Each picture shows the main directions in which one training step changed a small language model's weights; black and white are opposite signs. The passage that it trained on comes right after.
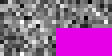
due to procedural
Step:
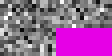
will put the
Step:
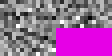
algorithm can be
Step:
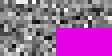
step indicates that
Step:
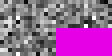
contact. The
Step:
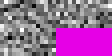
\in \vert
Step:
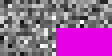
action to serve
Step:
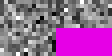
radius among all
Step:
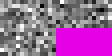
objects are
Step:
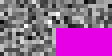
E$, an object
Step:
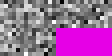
comparision with an
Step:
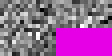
calculations in this
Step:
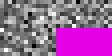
all the mass is
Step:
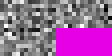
closer to
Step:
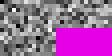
city may be
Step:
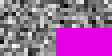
the structure of
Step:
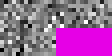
DS to
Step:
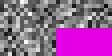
the following implicit
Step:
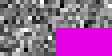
assessment of
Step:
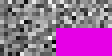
if the tangent
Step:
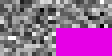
prepared from
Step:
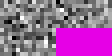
positive constants which
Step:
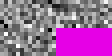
Res Environ
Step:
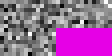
for this group of
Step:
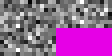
involve any
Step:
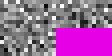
networks and
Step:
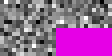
size is smaller
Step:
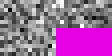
by the inductive
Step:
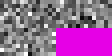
the results first.
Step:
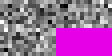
The manner in
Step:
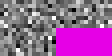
Data and
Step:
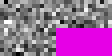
good or negative.
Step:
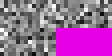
of $\langle
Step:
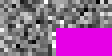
from $\omega$
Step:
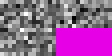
also apply the
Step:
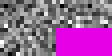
There is a
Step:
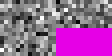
above expression yields
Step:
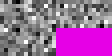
exist three main
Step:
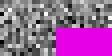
space dimension. The
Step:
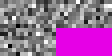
\Omega \times
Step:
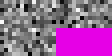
notice that an
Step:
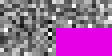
is a natural
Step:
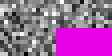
(ii) are
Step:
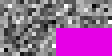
and destruction
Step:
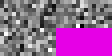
of volume under
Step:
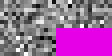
$x$ with
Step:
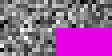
vertices in the
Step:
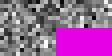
in the field.
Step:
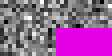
designed as a
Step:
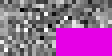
any closed embedded
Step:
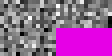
process such that
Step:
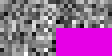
a family with different
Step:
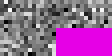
what has been
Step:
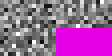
and new focus group
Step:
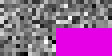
on a first category
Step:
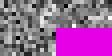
of these product
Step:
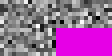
were removed and
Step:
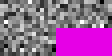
was considered to be
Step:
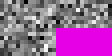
intervals which
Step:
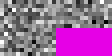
one vertex from each
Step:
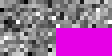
or quantify
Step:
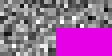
addition product could be
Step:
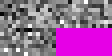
posed in
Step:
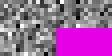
compatible with a
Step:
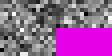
in all the
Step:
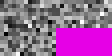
angle of the
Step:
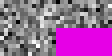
of disease.
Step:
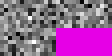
and hence by
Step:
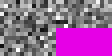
measure $\P$
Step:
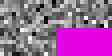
uses, with
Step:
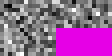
It is mainly
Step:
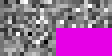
flow map (and
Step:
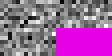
integration by parts formula
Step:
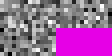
an impact on
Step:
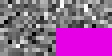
occur. By
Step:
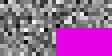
described the characteristics
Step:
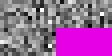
has a limiting
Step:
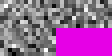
investigated. It
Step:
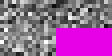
the negative curvature of
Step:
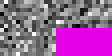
Then $I =
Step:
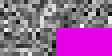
of the results to
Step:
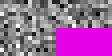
does not represent the
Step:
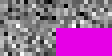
- Pump works
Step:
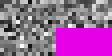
accessible to
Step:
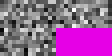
a change of
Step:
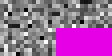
Milli Q
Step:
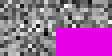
management orientation'
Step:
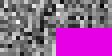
of this technology,
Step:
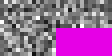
{\em regular}.
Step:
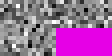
experience a
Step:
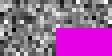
above. Then the
